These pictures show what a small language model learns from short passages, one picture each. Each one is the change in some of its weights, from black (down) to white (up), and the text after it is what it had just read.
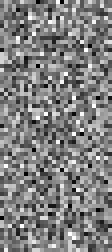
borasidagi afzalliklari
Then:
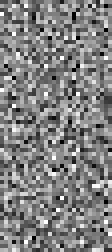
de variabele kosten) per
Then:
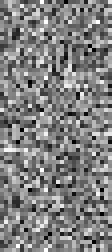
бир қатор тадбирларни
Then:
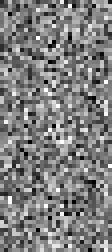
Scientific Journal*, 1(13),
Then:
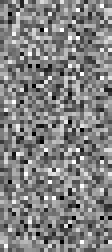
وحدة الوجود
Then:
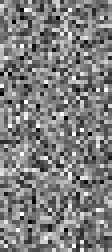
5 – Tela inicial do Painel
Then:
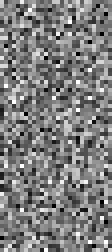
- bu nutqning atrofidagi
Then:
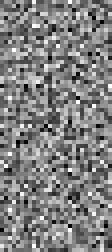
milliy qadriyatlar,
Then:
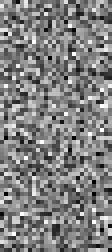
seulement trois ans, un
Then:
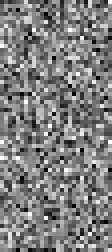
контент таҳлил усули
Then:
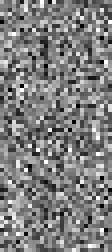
монета», созданная на
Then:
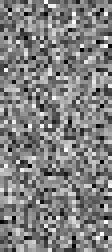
va boshqa respublikalarda,
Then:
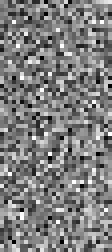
aún mayor. No
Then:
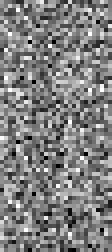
креативність, когнітивна
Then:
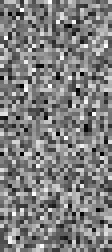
tub ma‘nosiga qaytarishga
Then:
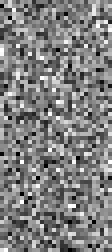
neta, así como también es
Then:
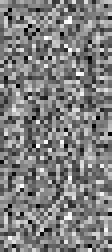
45). Em meio a isto, no
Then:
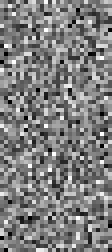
тафаккур, дарс.
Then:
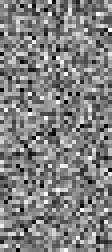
етапи розвитку методики
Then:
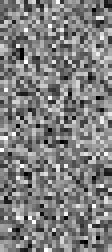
la planta. Se ha reportado el
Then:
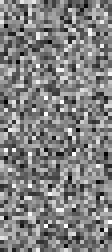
atrofdagi o'nlab
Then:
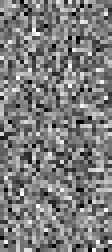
делает его экология
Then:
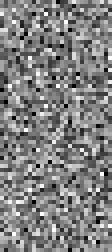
teoria de Bakhtin, que
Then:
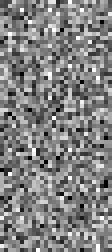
кўп учрайди. Шу
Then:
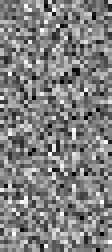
et compatible, deux importantes
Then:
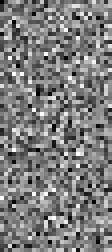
está dirigida a los colaboradores del
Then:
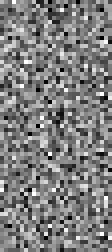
el *Récit de Hayy
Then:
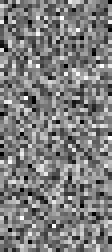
beperkingen blootstaan,
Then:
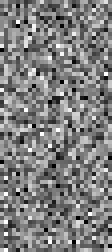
kognitiv yondashuvlarni
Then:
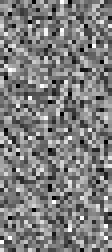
yil davomida ishlab
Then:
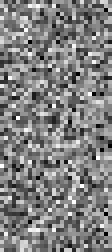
ser polêmicas e questionadoras.
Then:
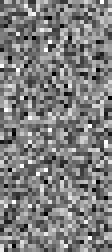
educativo. La gamificación, que
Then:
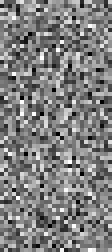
uchun muhim bo'lgan ilmlar
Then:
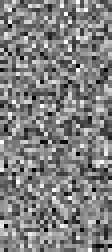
shakllanishi va faoliyatida
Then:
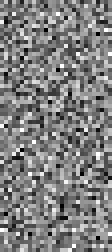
drayverlari hisoblanadi.
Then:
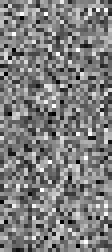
Voermans, Wim J. M.,
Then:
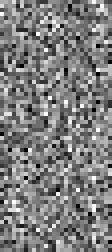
культурное наследие,
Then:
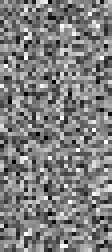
del mismo sitio y edad.
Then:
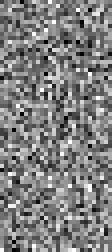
нобілітету, варто
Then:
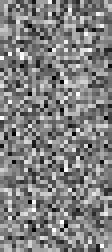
слова стали истинными
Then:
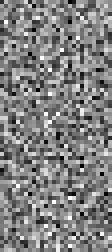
anterior](#) [Post
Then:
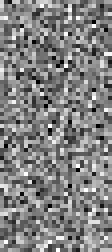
a „neorevizionista”
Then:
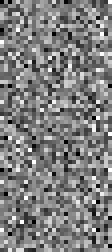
на закупку 240 м
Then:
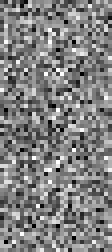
Manifestações Textuais e
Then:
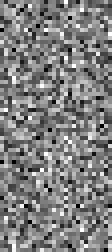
que se transformaria posteriormente no
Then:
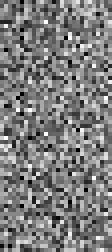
بين المتغيرات
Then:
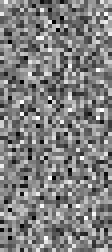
3. "Science and Education"
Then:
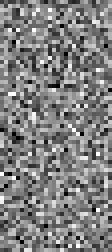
дослідження. Формулювання
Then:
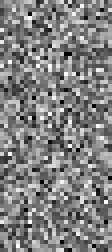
попередження порушення та
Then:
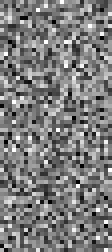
miqdorida va boshqa
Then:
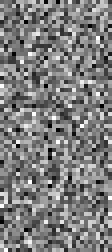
asrning boshlarida genomni
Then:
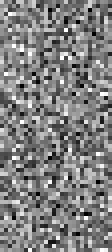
encomenda¹². Com base em
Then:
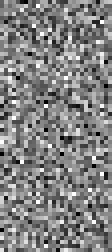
діяльності, що і буде
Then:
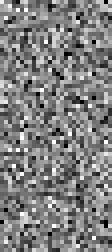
влияние дополнительных
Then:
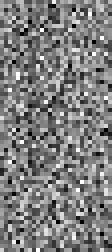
DE ALTA CALIDAD
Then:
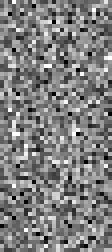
specific and characteristic
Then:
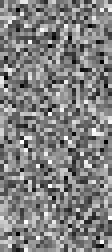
yosh avlodda ilmga
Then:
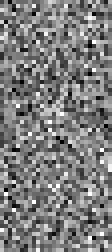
SUHOLETNICA K nam
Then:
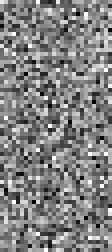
laba yang cukup tinggi.
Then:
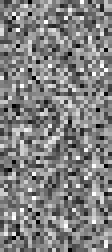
électeurs que l'on a
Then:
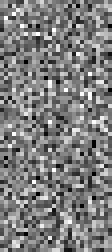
ni en desacuerdo". Esto
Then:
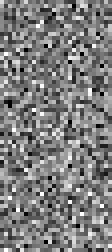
musiqiy shakllarni yuzaga
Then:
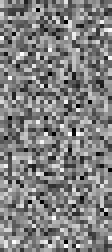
que fez um apanhado de
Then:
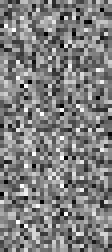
отчетах международных
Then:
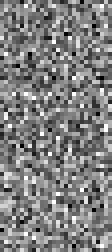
телекоммуникационные и
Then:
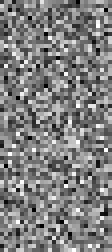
стороны, а прямо
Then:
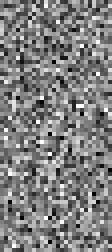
autorizou o compartilhamento das
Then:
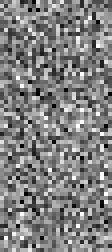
— только словами: три
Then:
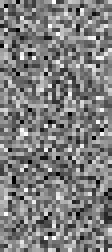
банком Эффективность
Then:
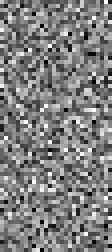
yo’lining mashaqqati
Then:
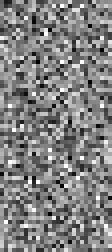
tashkil etilgan darslarda
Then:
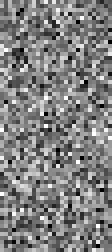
tayanch davri. Bitta
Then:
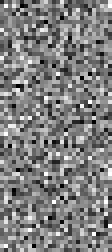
del aprendizaje de la adicción?
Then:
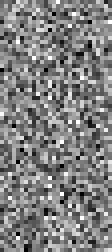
митної служби України з
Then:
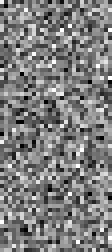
jamiyatimizda aholi
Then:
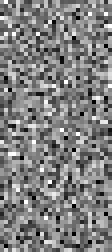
Con estas acciones podremos tomar
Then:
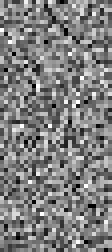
levantamento e a necessidade de políticas
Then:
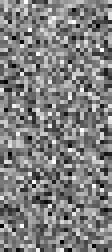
показників гнучкості,
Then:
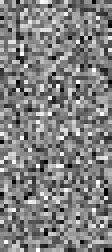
И. Каримов Тошкент
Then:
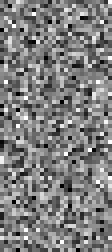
tetapi juga memicu
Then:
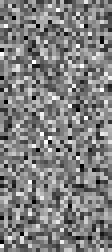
voorbereid? ■ Noten
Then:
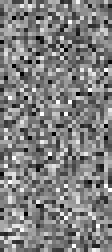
con porcellino, tre con
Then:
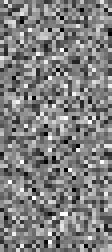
terms and conditions of the
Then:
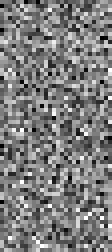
ini, FY bekerja sama
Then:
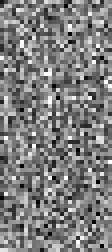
анималистического жанра. The
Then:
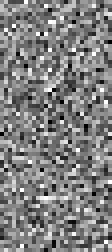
utilizando bases de dados como
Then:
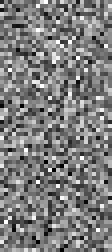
exclusivo e o padrão de
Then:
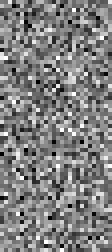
производной тока ротора
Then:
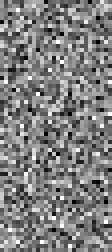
Instituições de Ensino
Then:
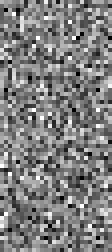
порлаб туради. 2022 -
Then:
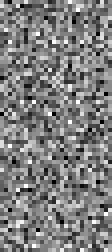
political regime. It
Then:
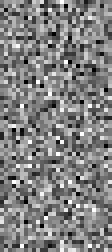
de violência, como a violência
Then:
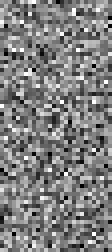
ser combatida se pretendemos
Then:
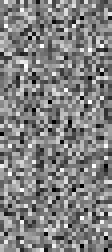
bem como de seu processo de construção
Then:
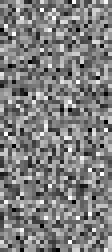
Altınbaş Üniversitesi). -
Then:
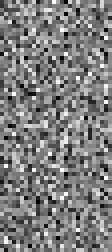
entre los siglos I y V d.
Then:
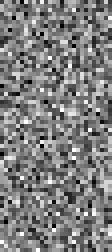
Президент уделяет
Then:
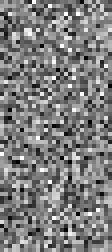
sugestão é oferecer
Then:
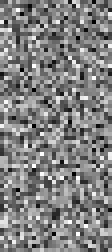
katılım boyutunda
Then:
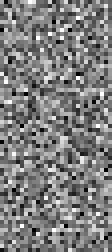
Usercommunity stehen viele
